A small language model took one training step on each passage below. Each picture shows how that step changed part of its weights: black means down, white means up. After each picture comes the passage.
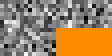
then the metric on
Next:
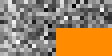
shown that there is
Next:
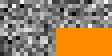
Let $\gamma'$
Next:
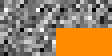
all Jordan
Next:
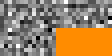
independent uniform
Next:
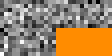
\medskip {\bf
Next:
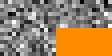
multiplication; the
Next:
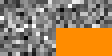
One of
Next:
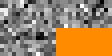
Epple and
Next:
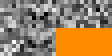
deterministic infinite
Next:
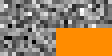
At first
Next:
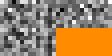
by computing
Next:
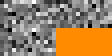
= \dim
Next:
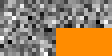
go on to show
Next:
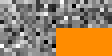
that there is a
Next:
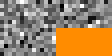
(see for
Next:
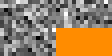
In the symmetric
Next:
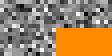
of the minimal
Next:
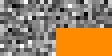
given using the
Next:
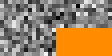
computations, for
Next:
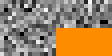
property 2 of
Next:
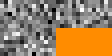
proven allow
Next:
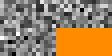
the symmetry
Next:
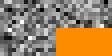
c c | c
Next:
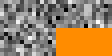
algebraic closure
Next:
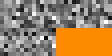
it is not
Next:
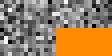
{\em lower
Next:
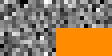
Majda and
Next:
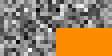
an exact sequence $$
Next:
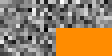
corresponding metric space
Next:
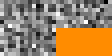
this section, we
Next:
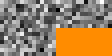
in $G$
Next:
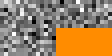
claim that the
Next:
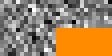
will be used
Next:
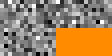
geometric graphs
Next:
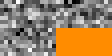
It is known
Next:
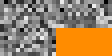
opposite to
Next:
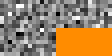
for large-scale
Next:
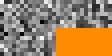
the center
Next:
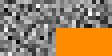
normal subgroup of
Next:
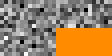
modules having
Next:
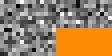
for this case.
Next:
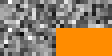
classes of)
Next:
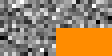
The last
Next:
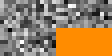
the expansion
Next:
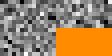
no sphere which
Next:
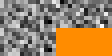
we take
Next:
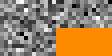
a contraction
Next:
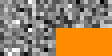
point $x
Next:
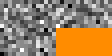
So, if
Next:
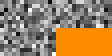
to the meaning
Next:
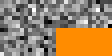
is the number of
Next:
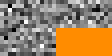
\rightarrow 0$,
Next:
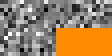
and practical
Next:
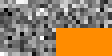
For this, we
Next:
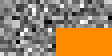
is not an
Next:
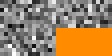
rather has a
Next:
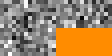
generally if only
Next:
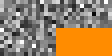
the new operator has
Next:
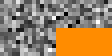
it is clear
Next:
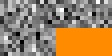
specific structure
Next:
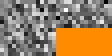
which have just
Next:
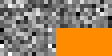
Thus we must have
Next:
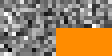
Galois group
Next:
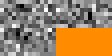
of a similar formula
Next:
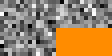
next order in
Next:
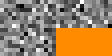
of certain
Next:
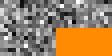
& \cdots &
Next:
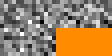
c)$ is defined
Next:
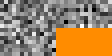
That is
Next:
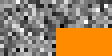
are the same as
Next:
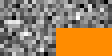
then \be
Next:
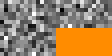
polynomial of degree
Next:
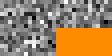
process, however
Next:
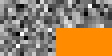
induced by an
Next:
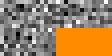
of differential equation
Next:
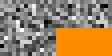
symbol is
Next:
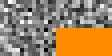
0$ set
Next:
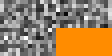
the dual
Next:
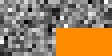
following properties:
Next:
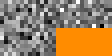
compositions of
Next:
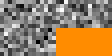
of value processes
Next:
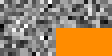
is basically
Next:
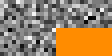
1$, is not
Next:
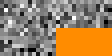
addition to the
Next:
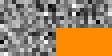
such that for any
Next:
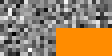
constant $\beta$
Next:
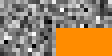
we fix a
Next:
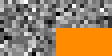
under additive and
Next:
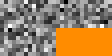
solver, because
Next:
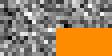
These equations correspond
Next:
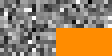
keep any
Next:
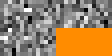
interest of
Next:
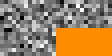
\times B
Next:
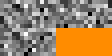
which implies $$
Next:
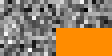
part of the boundary
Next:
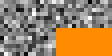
and $C >
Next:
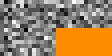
In this case,
